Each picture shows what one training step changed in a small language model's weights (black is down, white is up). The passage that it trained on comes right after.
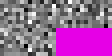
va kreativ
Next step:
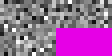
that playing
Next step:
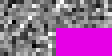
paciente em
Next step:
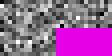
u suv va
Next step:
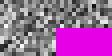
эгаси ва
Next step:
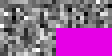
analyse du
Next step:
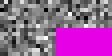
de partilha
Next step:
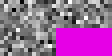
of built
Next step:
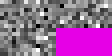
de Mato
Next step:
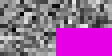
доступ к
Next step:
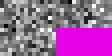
bir pedagogik
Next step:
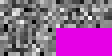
sonining ortish
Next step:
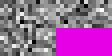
Ukraine of
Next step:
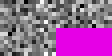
the role of
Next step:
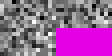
passado e
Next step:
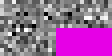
Based on
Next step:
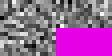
день основным
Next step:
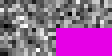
dice relación
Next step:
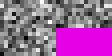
al seu
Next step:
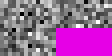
o meio
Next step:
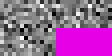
cabo es
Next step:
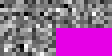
the Spider
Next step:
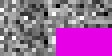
va menejment
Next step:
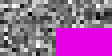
apoi a
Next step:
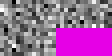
в Україні
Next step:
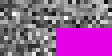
shu bilan
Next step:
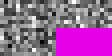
el ser y el
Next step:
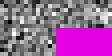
Hal ini
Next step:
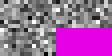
em pintar
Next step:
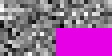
el escudo
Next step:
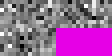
em informações
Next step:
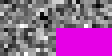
a análise
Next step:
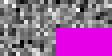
peleé con
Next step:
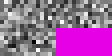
dos S.
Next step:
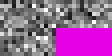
dos modelos de
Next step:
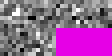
ham voz
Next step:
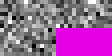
anlam ise
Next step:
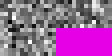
bin und
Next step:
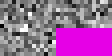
Там так
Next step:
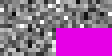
o país
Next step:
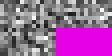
de funciones con
